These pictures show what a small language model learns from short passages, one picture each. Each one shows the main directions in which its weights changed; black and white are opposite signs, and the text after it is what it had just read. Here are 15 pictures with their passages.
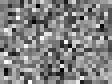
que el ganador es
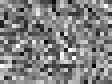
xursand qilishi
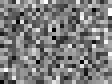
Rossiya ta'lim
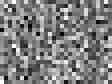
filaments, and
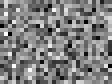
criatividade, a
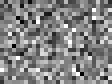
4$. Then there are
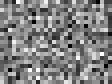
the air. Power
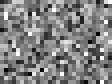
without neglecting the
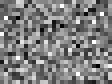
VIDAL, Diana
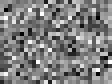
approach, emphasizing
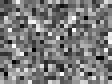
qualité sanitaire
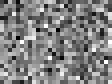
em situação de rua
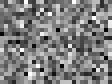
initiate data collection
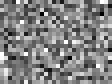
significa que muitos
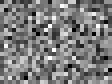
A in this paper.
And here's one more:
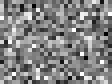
indekslar keng
